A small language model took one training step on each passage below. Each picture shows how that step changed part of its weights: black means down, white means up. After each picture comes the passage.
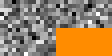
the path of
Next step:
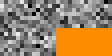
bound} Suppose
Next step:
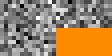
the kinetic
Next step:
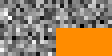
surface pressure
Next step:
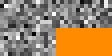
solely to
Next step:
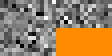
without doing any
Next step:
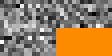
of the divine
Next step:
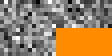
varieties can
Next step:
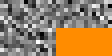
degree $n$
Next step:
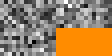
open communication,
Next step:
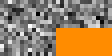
that \(
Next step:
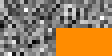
two, but not
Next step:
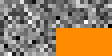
however, has
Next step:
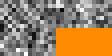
normalized spectral process
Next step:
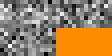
k\in S
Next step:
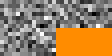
of Medical
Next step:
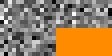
G number of
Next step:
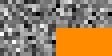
of a material as
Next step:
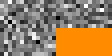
Chart of
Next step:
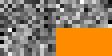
takes about 5
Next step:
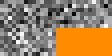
cloud servers
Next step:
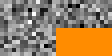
(see also
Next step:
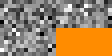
flood events
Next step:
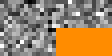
Let $G$
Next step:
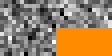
is time to
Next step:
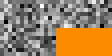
resummation of
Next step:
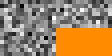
= \imag
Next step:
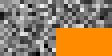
stochastic model in
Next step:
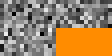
increases at night
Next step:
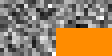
approach is simple and
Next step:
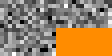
risk factors include
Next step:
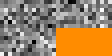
using a QR
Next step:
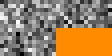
hadronization and
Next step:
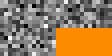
molecular simulation
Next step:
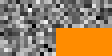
left and right
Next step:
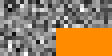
simple recursion
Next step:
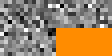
it takes the
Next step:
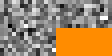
To combat
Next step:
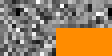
a circle of
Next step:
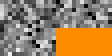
periodic trajectory
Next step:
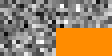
in the full
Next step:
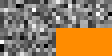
for the future
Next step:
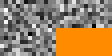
ones and proved
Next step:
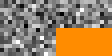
in Low
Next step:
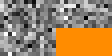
such as neural
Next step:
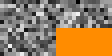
descriptions of
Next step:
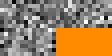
to determine the upper
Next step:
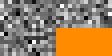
this section, we
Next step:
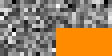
the real coordinates to
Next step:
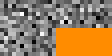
by national
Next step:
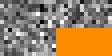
=\Gamma$ and
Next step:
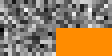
an exact functor
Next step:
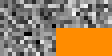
has already been
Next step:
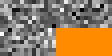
can move
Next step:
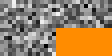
results are presented including
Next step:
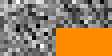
comes from a
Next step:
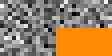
magnitude of
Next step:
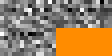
conative, and
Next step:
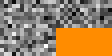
rod test,
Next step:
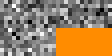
are subjected
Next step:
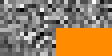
hoop at
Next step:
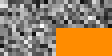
consider the following
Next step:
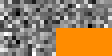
this roughness
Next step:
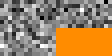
sent after
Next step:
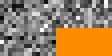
nature of the
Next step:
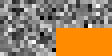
spherical source
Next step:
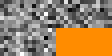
cooperation and
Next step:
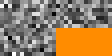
well as, to
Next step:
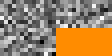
global concern,
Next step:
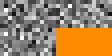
analysis. On the
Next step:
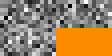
natural way. We
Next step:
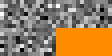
40 requires
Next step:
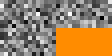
been identified in the
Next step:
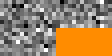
(we recall
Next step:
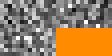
teachers who can
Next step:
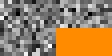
this matrix element,
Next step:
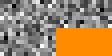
Not required
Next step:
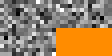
a promising
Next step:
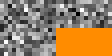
special case of
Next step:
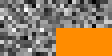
dual to the linear
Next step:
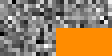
Owing to
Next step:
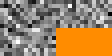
process. In this
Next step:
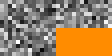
patch satisfies
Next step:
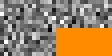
& amplitude of
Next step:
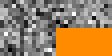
data it is based
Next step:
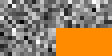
student to take
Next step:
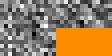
work undertaken
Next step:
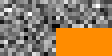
diffeomorphism of
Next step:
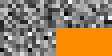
target teachers to
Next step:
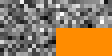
choice for the
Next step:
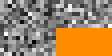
educational systems,
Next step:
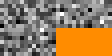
relationship for the
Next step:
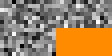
to solve in
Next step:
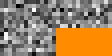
for human, error
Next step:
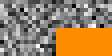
networks We consider
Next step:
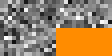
biologically relevant
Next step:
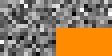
depends on the number
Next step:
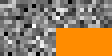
the wavenumber
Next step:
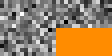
digit functions with
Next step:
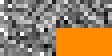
perform services'
